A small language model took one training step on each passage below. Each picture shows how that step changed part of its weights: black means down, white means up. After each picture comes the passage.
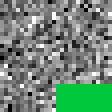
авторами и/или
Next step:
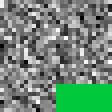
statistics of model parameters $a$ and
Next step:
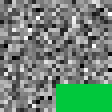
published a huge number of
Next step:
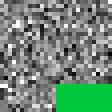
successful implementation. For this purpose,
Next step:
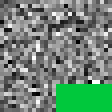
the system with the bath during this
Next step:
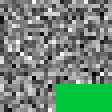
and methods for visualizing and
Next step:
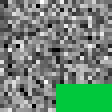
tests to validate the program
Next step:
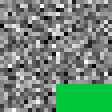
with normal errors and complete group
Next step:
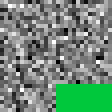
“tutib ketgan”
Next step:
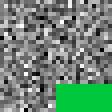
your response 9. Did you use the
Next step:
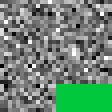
optically thick. The ion temperature
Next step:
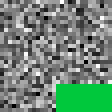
societies in the era of
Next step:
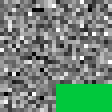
the 811 keV resonance was
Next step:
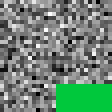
on potentials, which are less
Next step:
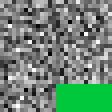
is used to demonstrate the capabilities
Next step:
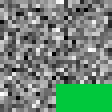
the chain ends, which do not
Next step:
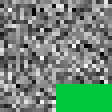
in *Il museo
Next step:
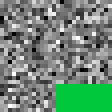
and ecological constraints on
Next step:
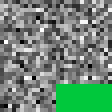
В. Мысика
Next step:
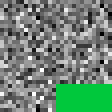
St. Andrews, St.
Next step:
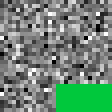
long-term knowledge sharing.
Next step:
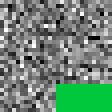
the FROG diagnostic and so
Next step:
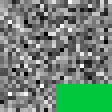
evolution for both cases is shown in
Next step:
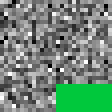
tilida yaratish
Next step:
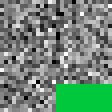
circuit," Nature.
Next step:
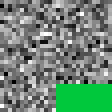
[12], що призводить до
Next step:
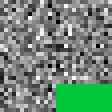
che togliendolo
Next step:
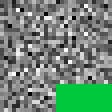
detect emotions but they are not
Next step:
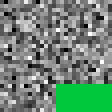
plants that are still manual. For
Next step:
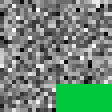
notre ère, ne
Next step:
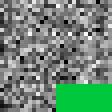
et al., 2020; Kumar et
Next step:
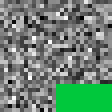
provides robustness against decoherence
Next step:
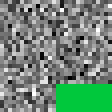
basis where ${\bf h}$ is a
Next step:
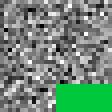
to A. Curzan,
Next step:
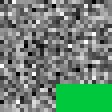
di Indonesia sehingga
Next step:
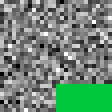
a) convergent with all
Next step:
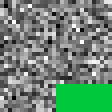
high-redshift constraints, but
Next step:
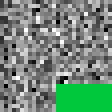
all the species and also the presence of
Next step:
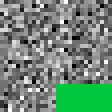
estudante. Também foi
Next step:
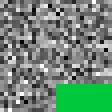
bo'shatish haroratini
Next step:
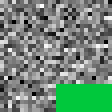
was used as an object of the
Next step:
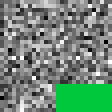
the point at the last energy, they
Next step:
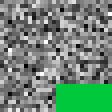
for buried AGN first described
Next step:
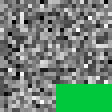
It is now considered the first option and
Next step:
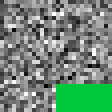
of reuse, including the emotional
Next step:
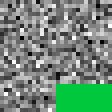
not only equitable but also
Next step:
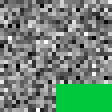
measurement, careful study of measurement
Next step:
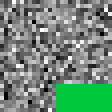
$\per$ to their Kronecker
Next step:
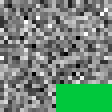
$K$ and $\delta\rho$,
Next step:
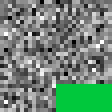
9b. Minimising
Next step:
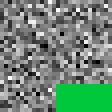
solving shallow water flows over
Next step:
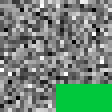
then cut and placed into a
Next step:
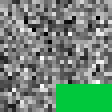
these values will not be a future
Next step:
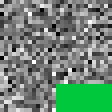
aligned. Based on
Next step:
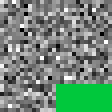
mendatang HASIL DAN
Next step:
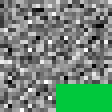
the social and economic benefits of
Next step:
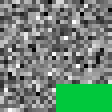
Quasi Experimental study
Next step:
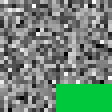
knowledge of nosocomial
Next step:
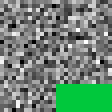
primeiros meses de
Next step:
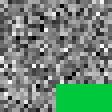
research to produce actionable climate
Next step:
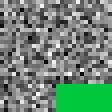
has been carried out, up to
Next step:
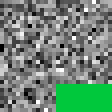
at lower temperatures (i.e.,
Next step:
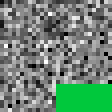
grateful to many friends and
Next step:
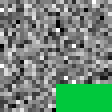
ishlash, mashq va
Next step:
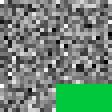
trees, coalescent and
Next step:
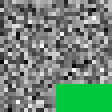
for the therapeutic strategy.
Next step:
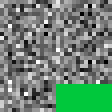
penerapan pembelajaran
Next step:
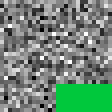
a design of an appropriate
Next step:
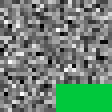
distance between eye care
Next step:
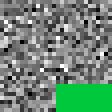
a {\em computable metric space}
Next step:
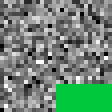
Ada hubungan yang
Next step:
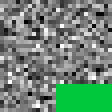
We find that the spectrum of the UV
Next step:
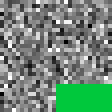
privită și invers:
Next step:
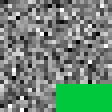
observations. By looking at
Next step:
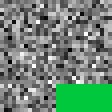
findings [Li et al.
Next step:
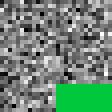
be performed by the government and which other
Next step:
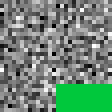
protection, information security awareness,
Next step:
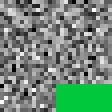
мембрана билан
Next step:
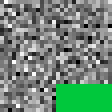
been in this job for many years.
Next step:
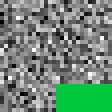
et ceux à ressorts.
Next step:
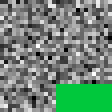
not due to additional potential symmetries.
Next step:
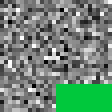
Marketing of camel is
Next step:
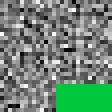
contribution without requiring it as a
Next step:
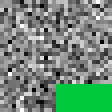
Moda va Dizayn,
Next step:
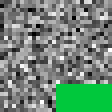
to one of several reference objects;
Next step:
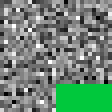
commitment is related to a sense
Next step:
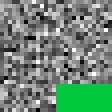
simulations with different systems sizes that make possible
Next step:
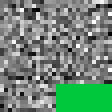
urbanização e
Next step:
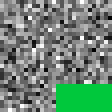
>1$. The dissipation parameter
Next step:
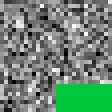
ensure smooth operation and
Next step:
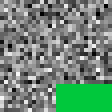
droplet within a background
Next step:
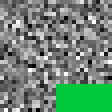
prediction accuracy [4]. Figure
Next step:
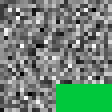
IQM Sirius to
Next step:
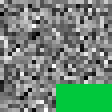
by source P_s (kW),
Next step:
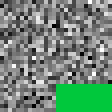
in order to remove this problem at
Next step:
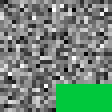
stellar disc, with no
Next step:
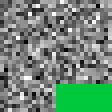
the most functional in the wild;
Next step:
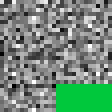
o'zlashgan so'zlar
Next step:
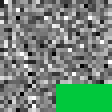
this article: Hao
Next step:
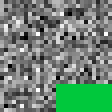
model output statistics (EMOS)
